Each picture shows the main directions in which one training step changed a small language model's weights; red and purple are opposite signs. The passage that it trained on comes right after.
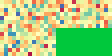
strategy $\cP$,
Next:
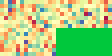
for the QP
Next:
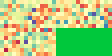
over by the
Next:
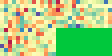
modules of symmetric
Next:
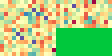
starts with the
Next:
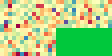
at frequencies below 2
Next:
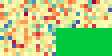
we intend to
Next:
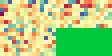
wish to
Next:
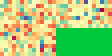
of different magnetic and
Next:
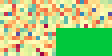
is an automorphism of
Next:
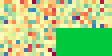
space $(\wt
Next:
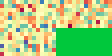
the linearized Euler
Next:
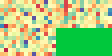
are both infinite cyclic
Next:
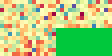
large terminal idle
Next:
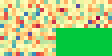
diffuse emission,
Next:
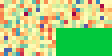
In general we may
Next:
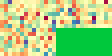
propagation distortions
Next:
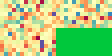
non-negative and
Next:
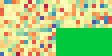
groups corresponding to amplitudes
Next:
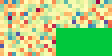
1$. We have
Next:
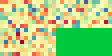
that our bound is
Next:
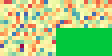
generously allowing us
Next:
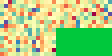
from constants with inverse
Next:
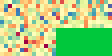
be evaluated by combining
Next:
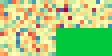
there is another figure
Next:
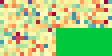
some models produce a
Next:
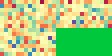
the Q factors for
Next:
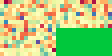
invariant one",
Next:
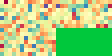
theorem 2 the differential
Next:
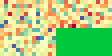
behaviour of the speed
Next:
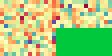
into Jordan
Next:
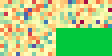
follows from our observation
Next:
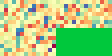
but also is
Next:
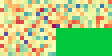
du cycle doit
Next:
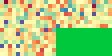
Thus, to complete
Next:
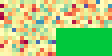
to us in
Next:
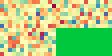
extinction of
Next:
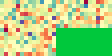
by \email,
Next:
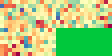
the field of deep
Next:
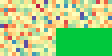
are used in this
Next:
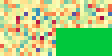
waves lensed
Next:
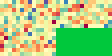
with respect to positive
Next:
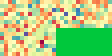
between encoder and
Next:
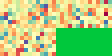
$G$ turns
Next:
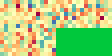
windows with
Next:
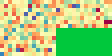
barriers are
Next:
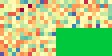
below the Fermi energy
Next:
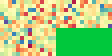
graph. If the
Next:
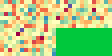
is dominated by
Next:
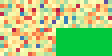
with more than
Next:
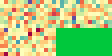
locally minimal arc length
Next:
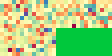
In order to compare
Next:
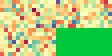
independent lasers and
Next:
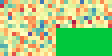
the critical importance of
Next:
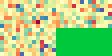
high temperature and pressure
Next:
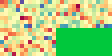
of near-surface
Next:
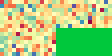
the temperature data for
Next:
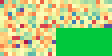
the unitarity
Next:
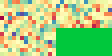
in ref.
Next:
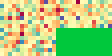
two-dimensional quantum
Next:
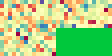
the linear theory.
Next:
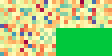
are orthogonal in the
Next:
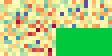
SM gauge singlet
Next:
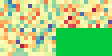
cost of resistance
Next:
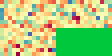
(left panel)
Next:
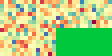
the matrixes
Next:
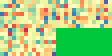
and can be written
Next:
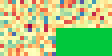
is satisfied. This
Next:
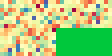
are {\em left
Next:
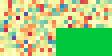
indicates that a
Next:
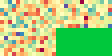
found that impacts
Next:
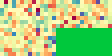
Then we can ask
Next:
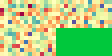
=k \cdot
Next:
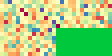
might become trivial during
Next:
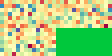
the correct conformal algebra
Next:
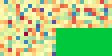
physical quantities. On
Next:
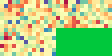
used. The red
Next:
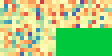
probabilities as functions of
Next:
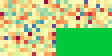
based on serial
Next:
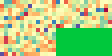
grant DMS
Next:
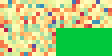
oscillate in a
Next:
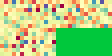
It follows then from
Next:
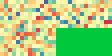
thanks the
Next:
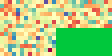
typically lacked a
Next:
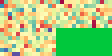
the top of the
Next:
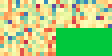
observed. We
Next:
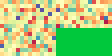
line are not well
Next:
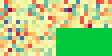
exists for every
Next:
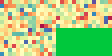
the various triggers
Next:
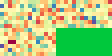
by darker areas
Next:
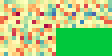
isomorphism $\sigma$
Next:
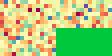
as follows: \[
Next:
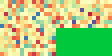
denotes the number of
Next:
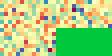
and most arguments work
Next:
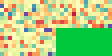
to the quantum
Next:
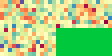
of the factors is
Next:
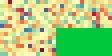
Yang from China
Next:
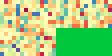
website displaying
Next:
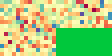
confirming a possibility
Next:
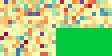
Thus $D$
